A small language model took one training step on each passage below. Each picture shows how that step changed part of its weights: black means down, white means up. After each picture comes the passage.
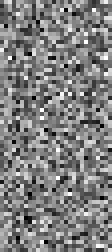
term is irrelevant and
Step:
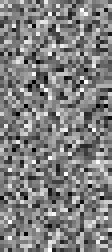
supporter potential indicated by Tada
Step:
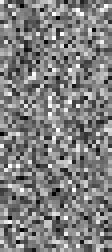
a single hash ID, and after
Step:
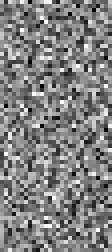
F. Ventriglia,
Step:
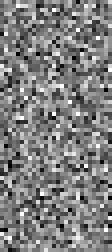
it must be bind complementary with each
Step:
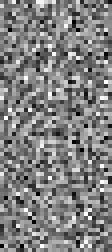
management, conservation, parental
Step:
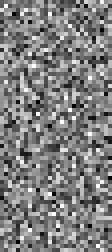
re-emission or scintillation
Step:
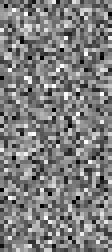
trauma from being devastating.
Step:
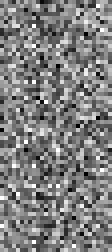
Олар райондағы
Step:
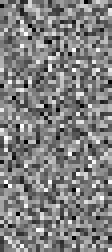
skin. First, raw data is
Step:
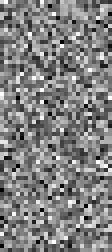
virescens* (Distant) using
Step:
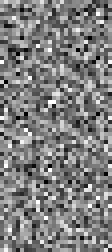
with the SEP. If a
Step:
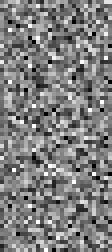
soil provides fewer habitat
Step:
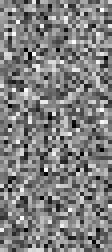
dars mashg'ulotlarining
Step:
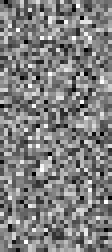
was shown to be dispersive, consistent
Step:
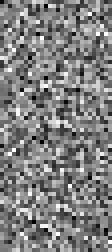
their study concluded that along with
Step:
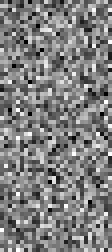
- Casty, Alan. *The
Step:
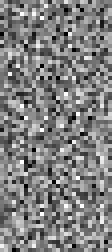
aims to design and implement a
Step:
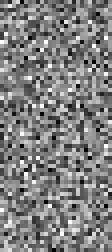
the graphene surface, and even
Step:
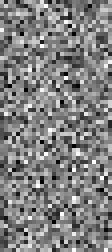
to opposite symptoms,
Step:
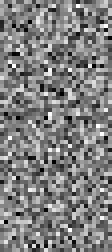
information. These can both be the same network,
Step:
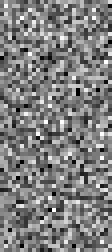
an impression that is quantified by
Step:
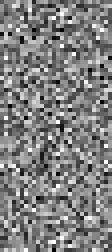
stored or cooked in bronze
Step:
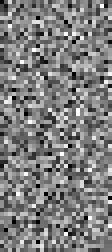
us to (4) gain insight into which
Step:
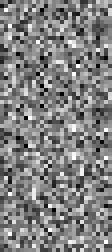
Это существенно
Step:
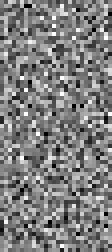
$\beta_j$). It is observed that the
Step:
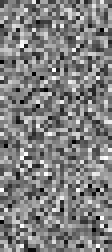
Ruijue Chen and Yanru
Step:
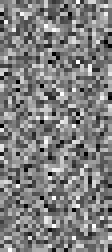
cuestionamientos acerca
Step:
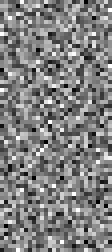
3. Model construction and
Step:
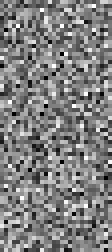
the scope of the current study.
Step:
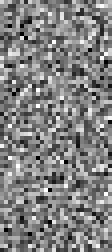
have been defines to securely transmit
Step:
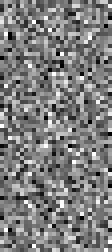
through practice, or cannot be
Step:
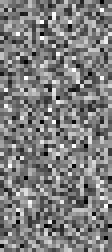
much as 2-5 dips, followed
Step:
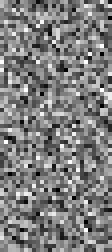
four years, but had a significant value
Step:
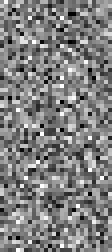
vârsta de 3 ani i se
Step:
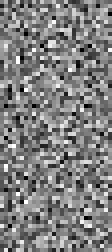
Stabhdata (stiffness),
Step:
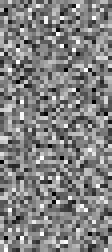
software. Moscow:
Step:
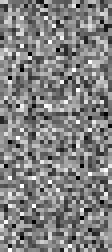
Harvard University Press, 2011.
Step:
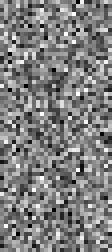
access to the following information: ⁹
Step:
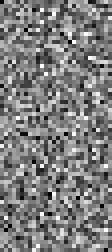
have been built for a long time with
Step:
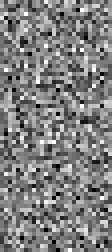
werkje ook waarde
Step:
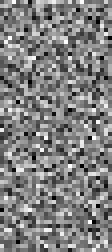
iddia eder. Bundan
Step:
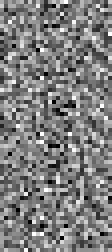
önemli bir role
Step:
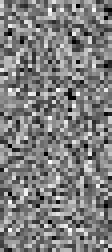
over the entire curve, thus
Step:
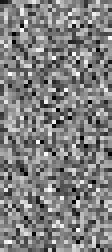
Algorithm in Time Domain
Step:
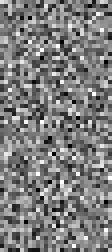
is in the thermally unstable temperature
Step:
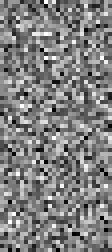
companies in Kwara, state
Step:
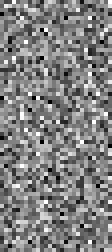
168. Secretaría
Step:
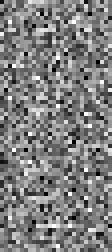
em contextos reais (Lima
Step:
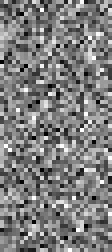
24 квартиралы
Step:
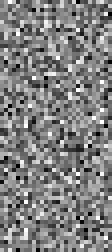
cutoff value $k_c$,
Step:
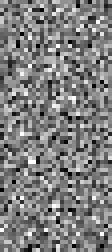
the only reason responsible for the
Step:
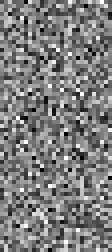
weak and so we believe that the
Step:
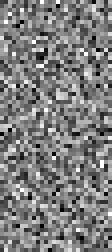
briefly describe the procedure used
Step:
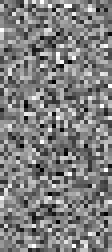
normalizing the data and bringing
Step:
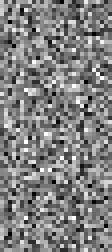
Elvina, A., &
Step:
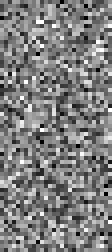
the noise if non-systemic
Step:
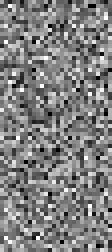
Very High 44. Rate
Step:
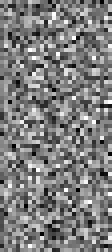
exchange rate policies further
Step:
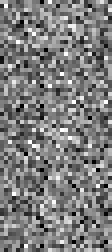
На второй неделе
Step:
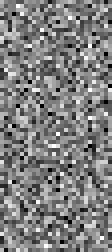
22. GovAyofayose
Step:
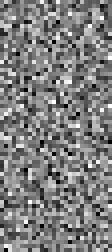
of hot matter the vector and
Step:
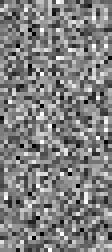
Monitoring Commission**
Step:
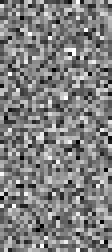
semimetals. For some of them,
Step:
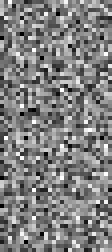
and its derivatives have been found to
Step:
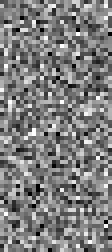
after the R-peak, the number of
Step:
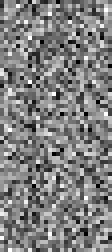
B1.1.7 current data,
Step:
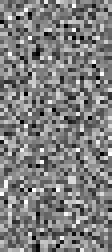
simulation data for $q=0.0$,
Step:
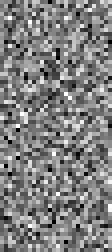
o'rganishlari lozim.
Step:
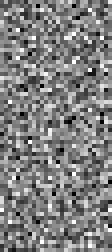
prompts, 105 were not detected
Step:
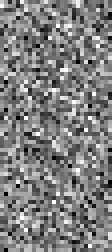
Гетьманату. У
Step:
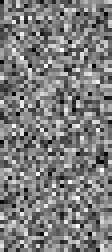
пользователь с
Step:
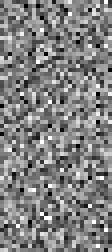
Historically, CM was described by
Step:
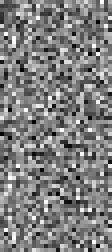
However, in the case of alkaline
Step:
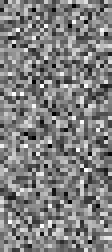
a propeller, ESC,
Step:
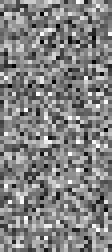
*Journal of International Crisis
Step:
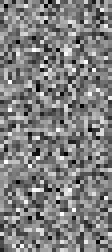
self-energy via virtual
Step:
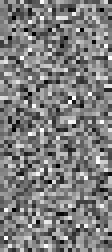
system . No further fitting is
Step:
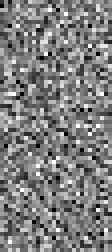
bog'lanishga yordam
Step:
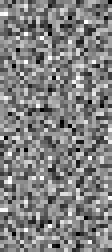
decrease appreciably.
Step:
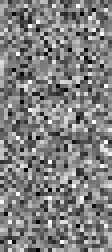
«Мир ислама»,
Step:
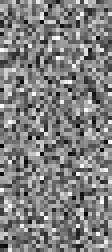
Wiley Online Library
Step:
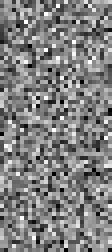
and non-Muslim denominations.
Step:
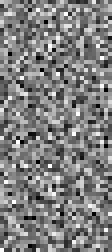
This study was performed in strict
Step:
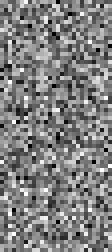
rigorosa no conjunto de
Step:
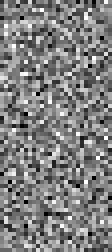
for a flux limited survey like
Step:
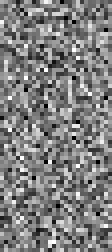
treated with thrombolytic and
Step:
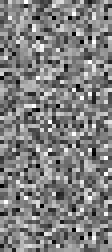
*Academicia: An
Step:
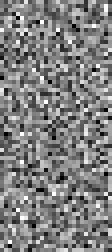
and ozone error are also provided
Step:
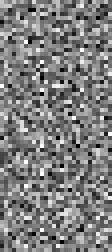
participaciones informativas que
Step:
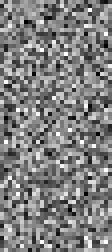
Sevinch Xayrulla
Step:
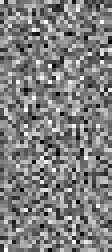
2050, demonstrating the nation's
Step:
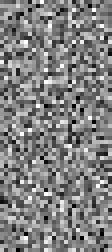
system that combined sentence structure analysis,
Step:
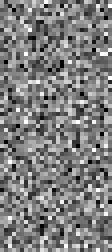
in \cite{WC}, they all yield
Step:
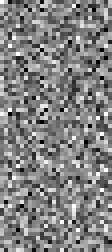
M. Barthélémy,
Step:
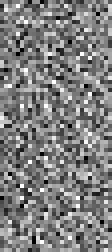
Soft transient, recurrent \\
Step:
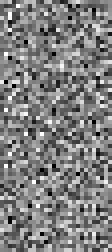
develop new theoretical approaches.
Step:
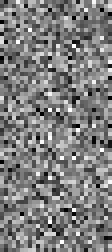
побачили, було не
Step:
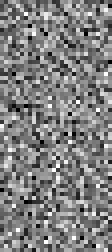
in the main text Fig.~1f.}
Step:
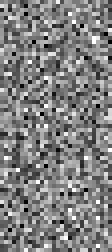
}% \providecommand
